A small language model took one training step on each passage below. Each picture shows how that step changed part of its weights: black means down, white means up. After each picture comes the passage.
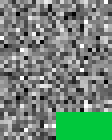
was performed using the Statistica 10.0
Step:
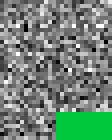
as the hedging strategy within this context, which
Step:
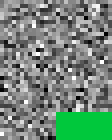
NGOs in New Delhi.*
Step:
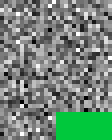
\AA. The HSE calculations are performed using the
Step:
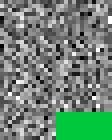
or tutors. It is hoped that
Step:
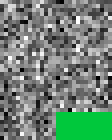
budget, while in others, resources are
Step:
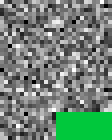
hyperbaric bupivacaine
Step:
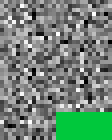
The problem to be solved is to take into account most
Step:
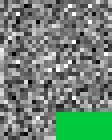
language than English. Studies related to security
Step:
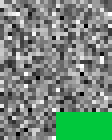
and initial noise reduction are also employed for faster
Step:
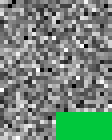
The study of the production of batik dyes
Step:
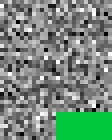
The most frequently detected substances in this study
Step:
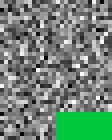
is moved forward so that for the
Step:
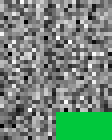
decrease in the number of consumers, indicated by
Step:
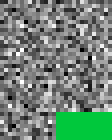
education teacher to help me in handling students with special
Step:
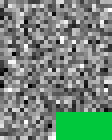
of tie-in clauses by
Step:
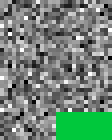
difference between the students' and parents' expectations
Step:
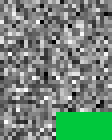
we construct the generators of gauge transformations.
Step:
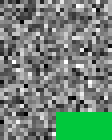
The R_f value, which is calculated using the following
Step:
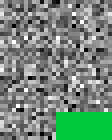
J Plant Biochem Physiol.
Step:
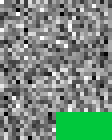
balance are well known\cite{2}:
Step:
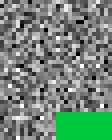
budgetary and infrastructural support for
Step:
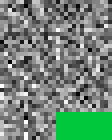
obtained by realizing porous components with Electron
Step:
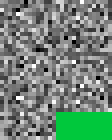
plate fixation?. Journal of
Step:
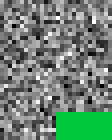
of this article is to describe how a large dataset
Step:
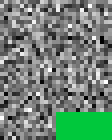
used as indicators for a large range of galaxy properties,
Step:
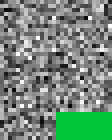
markets have started filling up with
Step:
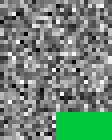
section for CED Higgs production.
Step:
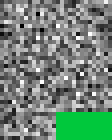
the departure time of journey
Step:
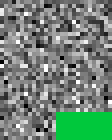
in an image. This metric brings out the
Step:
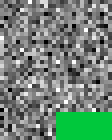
given weight of protein. This increase further shows the number
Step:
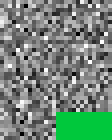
Oblast, and Kamchatka.
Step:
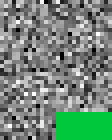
representing 875 individual faecal specimens, were
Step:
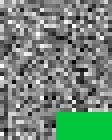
also called ``switchbacks''
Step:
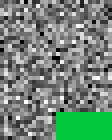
concepts and skills without the risk of physical injury
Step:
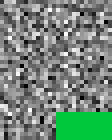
ultrasound guided Percutaneous
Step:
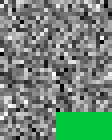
most finite patches of the system, and will be
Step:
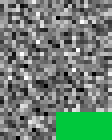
the learning management system. Information common to all students is
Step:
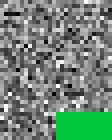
percentage of migration is calculated as
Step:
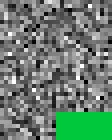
particular, the adopted approach includes, at each
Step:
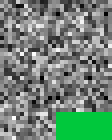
Prime Minister,' is basically
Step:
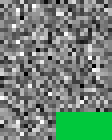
transit areas in the ladder-shaped
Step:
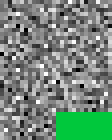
of greener and cleaner sustainable crop
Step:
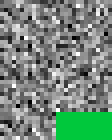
shock speed of $220 \kms$ and
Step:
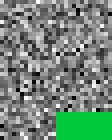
aim of the present study was to investigate the molecular
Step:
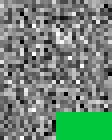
modified HM technique helps reduce the frequency of
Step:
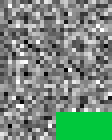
the most suitable software development effort estimator
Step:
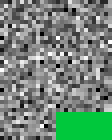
°C with 30 min holding time
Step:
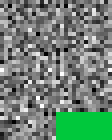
Flexural Strength: Flexural strength is
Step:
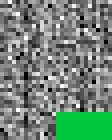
yielded valuable data that helps constrain dark
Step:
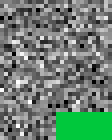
rely on humans, it has shortcomings such
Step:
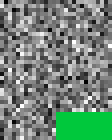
flow or not in the experiments. In this study,
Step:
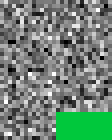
sectors to achieve economic growth of the country considering
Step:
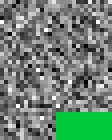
the magnetized Korteweg-de
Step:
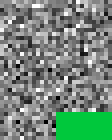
$n$ in a manner which results from the details
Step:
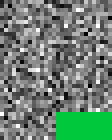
mode, since the pile-up affects the
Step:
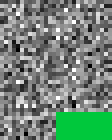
vehicles rather than address concerns in the
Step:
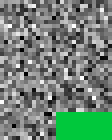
to differentiate between updates (modification is
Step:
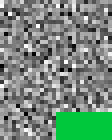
could build on existing publicly available webtools
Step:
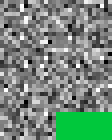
substantial change in the magnetostriction near
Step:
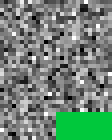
literacy have varying effects on an individual's resistance to
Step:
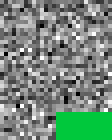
the world requires assembly and a sharing of
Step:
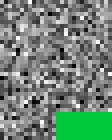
we have a {\em mass gap} in the spectrum of
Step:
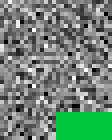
the real data obtained from IKO TAK
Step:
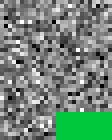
and by adhering to the principles of
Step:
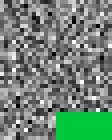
to compare the values of the end-users. As
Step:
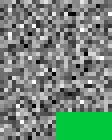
Local forces are then computed one leaf node at
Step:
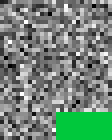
Lorentz factors are of the order of,
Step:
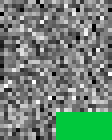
they have matched the rates for large companies
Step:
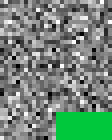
signals used for aviation and ships in polar
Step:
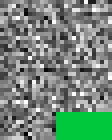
we put together several strands that have received
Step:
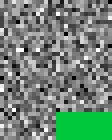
values of activation energy lie in the range
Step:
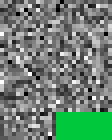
posterior means for each study as the summary points
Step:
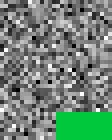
apertures used above. \begin{figure*}
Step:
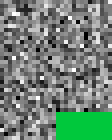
steel/steel shell pair, the presence
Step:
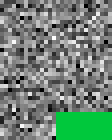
tissue can be considered as an analogue of
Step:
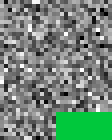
geometry description, validated by a wide spectrum of
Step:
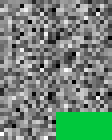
longitudinal amplitudes according to the polarization of
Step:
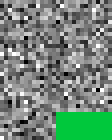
- August 2019. Different size events
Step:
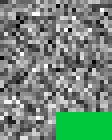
the propagator $\tau_\beta$ is the
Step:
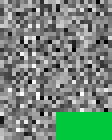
The *n*th-order FP transmission
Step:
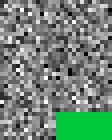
report these results in the Supplementary Material.
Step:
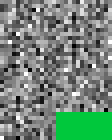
follow: for the bulk spacetime $x^{\left(
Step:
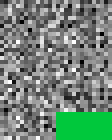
soft set theory and epigroup structures. By examining
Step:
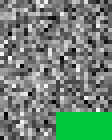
when decoding the output from the oscillator amplitude,
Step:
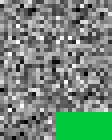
role in global logistics, ensuring the transportation
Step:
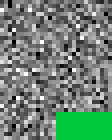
the comprehension and neural processing of simple and complex
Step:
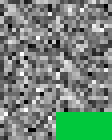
$R_x$ and $R_z$, which
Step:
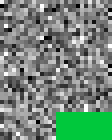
action is required. HDRC Doncaster
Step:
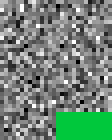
labour for processing at the first technological operation.
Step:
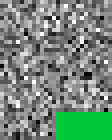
based on a so called adiabatic approximation which assumed
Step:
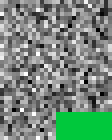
momenta of the beam and target partons are,
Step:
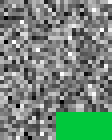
conducted using monthly averaged SST data from
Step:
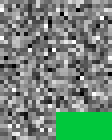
and a tendency to recur, they form a
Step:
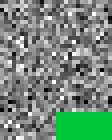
influence nuclear activity. Section 4 examines the relationship between
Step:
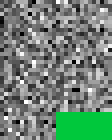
the same would help in determining the overall mood of
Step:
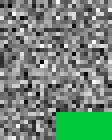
Using multi-class 3D abdominal CT
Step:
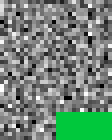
are performed on the two local UGMs to obtain
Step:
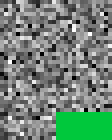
or {\it IRAS}/LRS) are
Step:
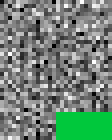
treatment section. Variable Correlation coefficient
